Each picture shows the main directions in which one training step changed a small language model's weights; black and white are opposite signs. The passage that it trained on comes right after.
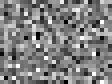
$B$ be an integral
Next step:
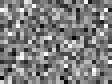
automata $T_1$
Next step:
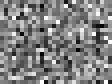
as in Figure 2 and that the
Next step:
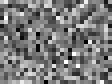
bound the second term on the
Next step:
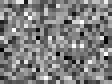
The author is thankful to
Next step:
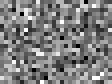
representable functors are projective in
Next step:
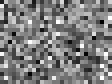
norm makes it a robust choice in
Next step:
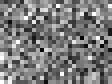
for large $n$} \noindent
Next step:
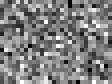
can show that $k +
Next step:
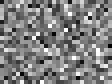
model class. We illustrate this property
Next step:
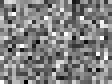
which produces a loss of analyticity
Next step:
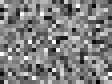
three techniques, in Fig.
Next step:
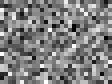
with $0$ on a
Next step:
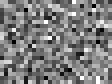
linear group. In this note we
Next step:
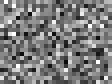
of $L$ after doing
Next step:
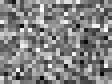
Note that we have proved that the
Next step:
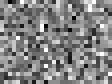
obtain visualizations of the possible
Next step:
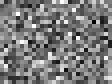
\right],\] where the norm
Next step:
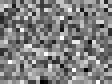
\;\text{ such that }\;
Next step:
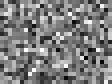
$\Theta$ its curvature. Then
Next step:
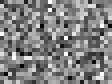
whether $r$ appears in the
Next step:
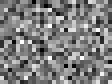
sampling over the $\bx$
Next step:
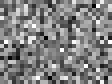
the parametric class of functions
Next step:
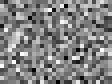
compact and algebraic. We do not
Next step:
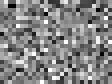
x^i}, \quad
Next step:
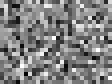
1$, choose an admissible pointed
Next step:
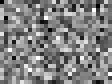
remark that there are two cases:
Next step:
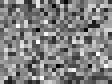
L^1$. Hence, if
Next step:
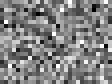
then denote $\mu_{j}$
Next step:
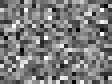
obtained by continuous deformations of the
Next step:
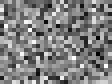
one reads $a^k$,
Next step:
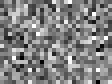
the base loci, see Theorem
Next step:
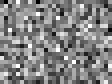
the upper-bound solution to the
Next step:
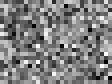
a potential of the density function.
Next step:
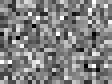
\quad \tilde{v}
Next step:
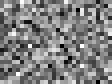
$0\leq i\leq
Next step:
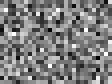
formal neighbourhoods over $\Si$
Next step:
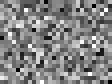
by generators and relations.}\\
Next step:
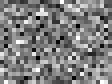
\end{tikzcd}\] modulo
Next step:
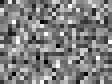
top three neighbor pixels
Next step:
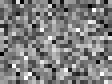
(\textbf{I}). To
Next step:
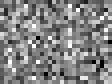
the one in the previous section.
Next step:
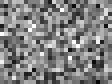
a ring} to the tensor product
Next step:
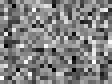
2.2. hold assuming only
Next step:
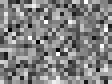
map associated to a sphere with
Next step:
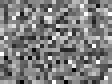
that remains for $L$ reads
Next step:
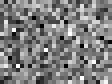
and adaptive Lasso
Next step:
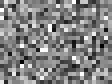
similar dissection in terms of powers
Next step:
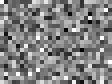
sense. We introduce some further
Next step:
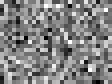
1.1 Novikov
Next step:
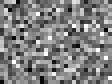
Without loss of generality, we can
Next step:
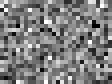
Det}(P)$ is a
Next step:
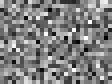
A$ is invertible. \item
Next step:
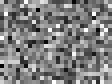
in dimension three is a hard
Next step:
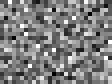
uniqueness.\\ The study of the potential
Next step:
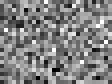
by forming the inner product
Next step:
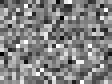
addressed by the machine
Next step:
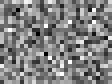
List of Symbols |
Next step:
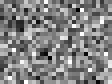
by adjusting the proofs of
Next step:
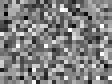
(}resp. oriented{\rm
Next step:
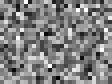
are provided in the following Appendix.
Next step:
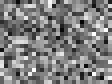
if $| \nabla \xi
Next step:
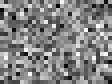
with respect to $P$. Assume
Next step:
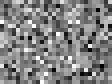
a local diffeomorphism. By
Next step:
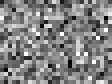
explicitly refer to this method in the
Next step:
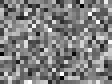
of our physical model for the
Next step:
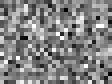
the well-known concept of
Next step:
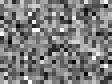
on $\Rp$. Assume that
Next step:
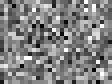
28 vertices, mentioned in
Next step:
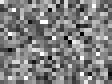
fully. To rectify
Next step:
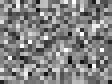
Cantor set: for each
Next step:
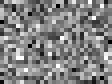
Research* We consider the Ising
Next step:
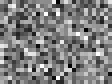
t_i, \quad
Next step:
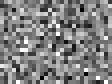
a battery pack
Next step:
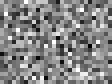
in $J^*$. For two subgroups
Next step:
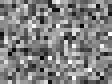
the concrete wavelets for
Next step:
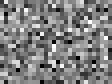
or respectively contracting it.
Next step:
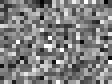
follows that if a system is
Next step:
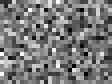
derived category of bounded complexes of
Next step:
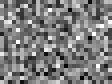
demand that \begin{equation}
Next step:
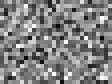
the fact that in manifolds of negative
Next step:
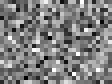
these generators. One may enumerate
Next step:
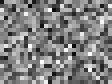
reduce substantially the length of
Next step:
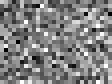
. , .>$ and satisfies
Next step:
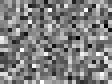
time derivative of the algebraic equation of
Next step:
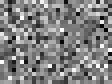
Math. Scand.,
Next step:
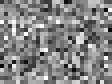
top and dotted when it
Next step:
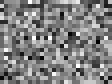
is defined to be greater than any
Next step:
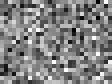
$\tDl$, which are
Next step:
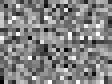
otherwise, since $z$ has
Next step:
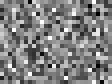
global differentiable lift. So let us
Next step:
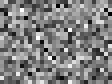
cusps (as in the result
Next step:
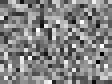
conclude that $\nabla^{\Cal
